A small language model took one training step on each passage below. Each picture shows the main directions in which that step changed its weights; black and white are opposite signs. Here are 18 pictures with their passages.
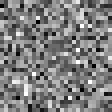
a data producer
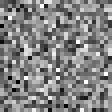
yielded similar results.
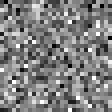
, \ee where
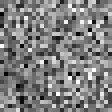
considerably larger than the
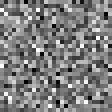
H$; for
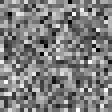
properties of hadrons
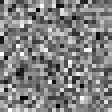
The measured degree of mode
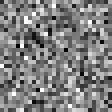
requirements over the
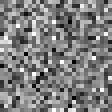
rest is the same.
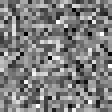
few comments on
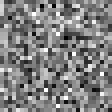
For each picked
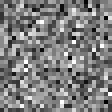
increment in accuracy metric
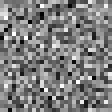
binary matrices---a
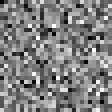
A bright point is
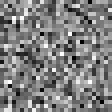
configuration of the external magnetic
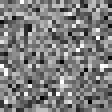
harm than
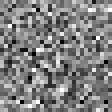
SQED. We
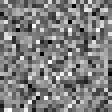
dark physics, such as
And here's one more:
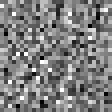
quite general. In
